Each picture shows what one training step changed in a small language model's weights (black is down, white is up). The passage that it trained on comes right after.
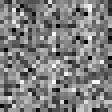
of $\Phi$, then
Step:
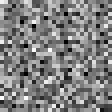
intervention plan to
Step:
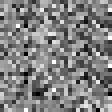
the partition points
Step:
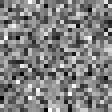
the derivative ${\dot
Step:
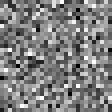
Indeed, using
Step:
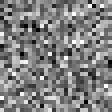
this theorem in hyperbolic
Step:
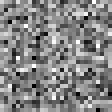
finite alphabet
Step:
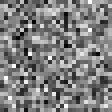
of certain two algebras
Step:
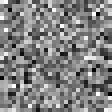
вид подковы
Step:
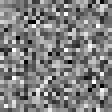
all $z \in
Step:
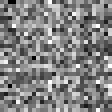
simple eigenvalue and satisfies
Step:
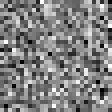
$A$, hence the
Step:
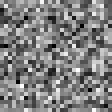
strongly minimal volume
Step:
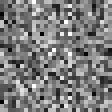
the possible contributions of
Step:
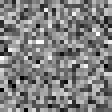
together imply
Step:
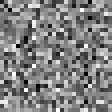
inequality for Leray
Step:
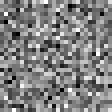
j\leq N$,
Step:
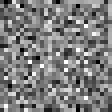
complements that of
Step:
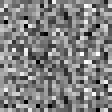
del sexo
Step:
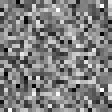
games, these
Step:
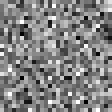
In this section, we
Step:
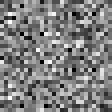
cohomology of the
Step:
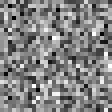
u )$ is the
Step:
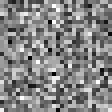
maps, one has
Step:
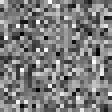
to the class of the
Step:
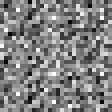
we may assume that
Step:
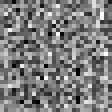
a fixed theta
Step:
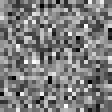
the country,
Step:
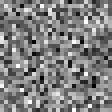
mass theorem may be
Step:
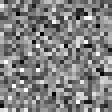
following principle:
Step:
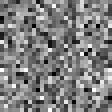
transition densities
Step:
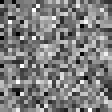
the integral closure
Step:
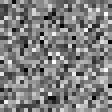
surgido en el
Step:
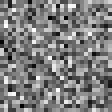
and positions of
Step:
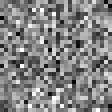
the limiting case,
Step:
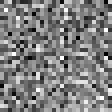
Aos Estados
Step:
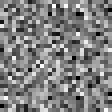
can have an algebra structure
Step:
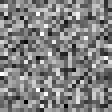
a unique weak solution for
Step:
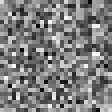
of Information and
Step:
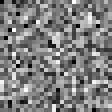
functions and neural
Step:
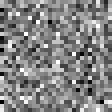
qilish uchun zarur
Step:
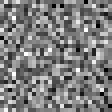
von Daten
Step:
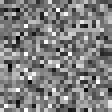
are taken from
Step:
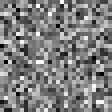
manifold map $h$.
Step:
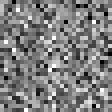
$W$. Let us
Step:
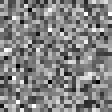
on $M$ under
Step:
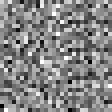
be expressed as
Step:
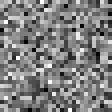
va oqilona
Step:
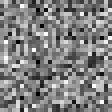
se observó que
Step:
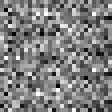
key point is how
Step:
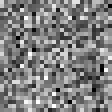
two in the same
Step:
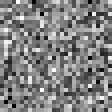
para a realização das
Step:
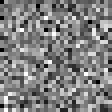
atualmente em
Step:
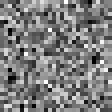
in times of
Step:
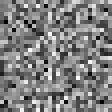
предложение в
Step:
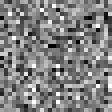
radial direction
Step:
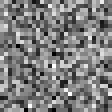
национальной и
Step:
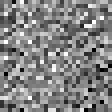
importantes e sua
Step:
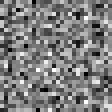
stable weak test element
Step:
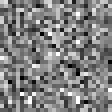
vertex and the second to
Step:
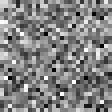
ham juda
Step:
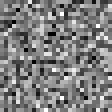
\MM {{\mathbf
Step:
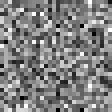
the debt
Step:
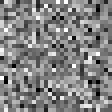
of language
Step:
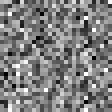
los objetos que
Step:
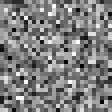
particular, any element of
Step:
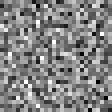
dando parte á
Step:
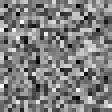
is an inversion
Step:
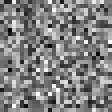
and $g$ is
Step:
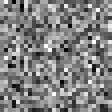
у больных с
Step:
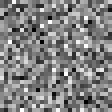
las dispersiones
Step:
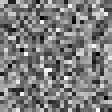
the shape of explicit
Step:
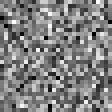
purpose, the
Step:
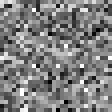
as rendas
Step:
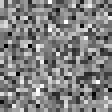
on time blocks
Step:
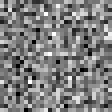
only two vertices in
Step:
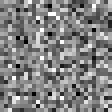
\noindent {\bf
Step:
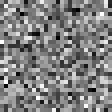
no sentido de
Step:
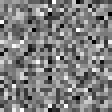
every $f,g
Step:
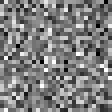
network open
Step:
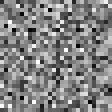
order methods are also
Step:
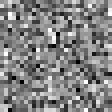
and its opposite
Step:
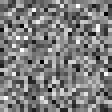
matemática e
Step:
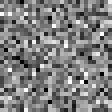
among regions,
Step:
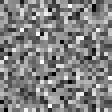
equality statement is
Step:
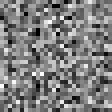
has an inverse
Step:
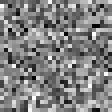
of interest: The
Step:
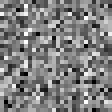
base change due to
